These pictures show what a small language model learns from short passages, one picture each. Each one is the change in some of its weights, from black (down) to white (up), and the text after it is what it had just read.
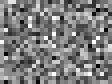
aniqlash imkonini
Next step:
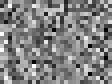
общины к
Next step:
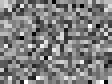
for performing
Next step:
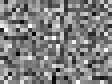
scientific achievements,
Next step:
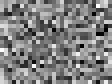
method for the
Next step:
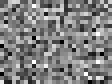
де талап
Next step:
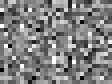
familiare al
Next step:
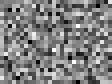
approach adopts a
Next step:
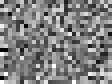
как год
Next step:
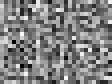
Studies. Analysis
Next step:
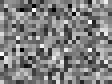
words, the mechanisms
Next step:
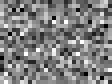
research funding through
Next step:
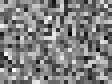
individuals having low perception
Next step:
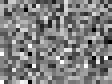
not entirely appropriate
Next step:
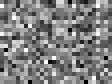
applications that necessitate
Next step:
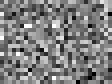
species belonging to
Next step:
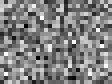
indicate that the engagement
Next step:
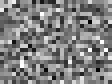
nm. Band
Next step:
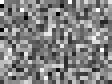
Version :
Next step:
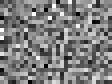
causas como una
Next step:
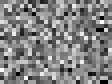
the powers
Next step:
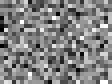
their mosquito
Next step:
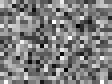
programme under
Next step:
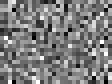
chiqarilgan hal
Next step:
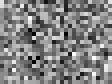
which they can and
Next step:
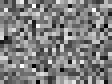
membros dos
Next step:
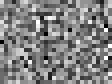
tension versus
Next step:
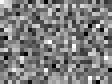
of liquid, which
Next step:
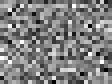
from a basis for
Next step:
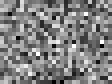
involved in the study
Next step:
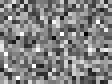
celle associant
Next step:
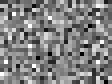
engage them and
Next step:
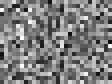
efeitos do
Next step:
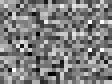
and observed a reduction
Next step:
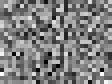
with the seed
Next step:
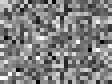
for LegH
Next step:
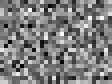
segmento de
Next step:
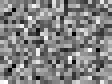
internet speed in India
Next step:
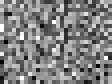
function was applied to
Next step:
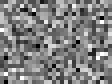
the focus of this
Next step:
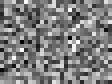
entibiece y
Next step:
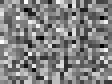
the total study population
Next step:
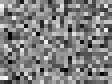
results suggest a significant
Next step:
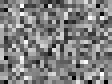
means by which a
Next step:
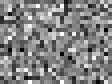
– kağız
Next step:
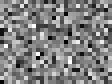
was carried out to
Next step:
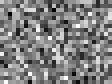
material obtained by
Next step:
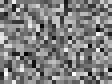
efecto, da
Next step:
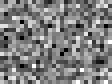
company successfully and
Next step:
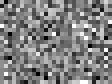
основе общих
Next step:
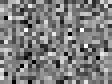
El origen de
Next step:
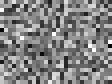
identificadas no
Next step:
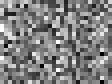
initiative of
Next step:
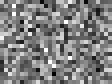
Costs and
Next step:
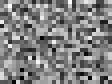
execution. The
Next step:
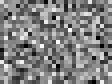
and Human Services
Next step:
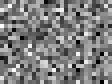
occurring in
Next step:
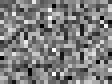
disponible en
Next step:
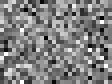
the sounds
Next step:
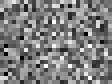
da última
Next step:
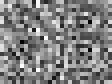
surface. The
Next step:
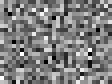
based on Per
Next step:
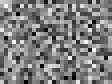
of view, we
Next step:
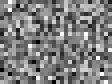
to improve the efficiency
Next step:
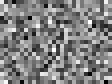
mortality rates
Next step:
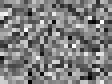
indicatie voor de
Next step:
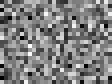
milliy tadqiqot
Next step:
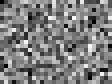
con el cual en
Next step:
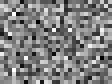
In addition, they
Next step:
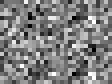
lo general el
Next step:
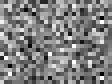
the target species,
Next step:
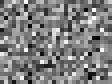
en la cual de
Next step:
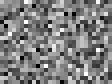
última variable
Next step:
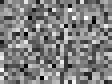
el menor
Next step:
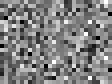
gestual, para
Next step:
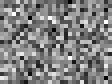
outro exemplo
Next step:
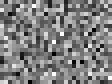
от авторите
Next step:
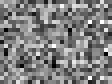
and agree to
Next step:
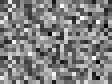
us to connect
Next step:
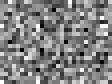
sample size to reach
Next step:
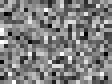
greater accountability and
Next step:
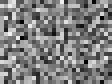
these two algorithms are
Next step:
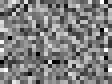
neutron star
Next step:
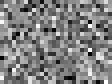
over the past three
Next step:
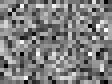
in the market,
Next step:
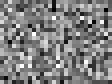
proposed to identify the
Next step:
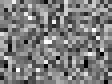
be lower,
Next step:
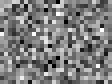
de Historia de
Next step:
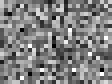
made with the aim
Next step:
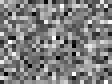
and 6 hours
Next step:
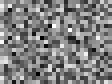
number of repeat
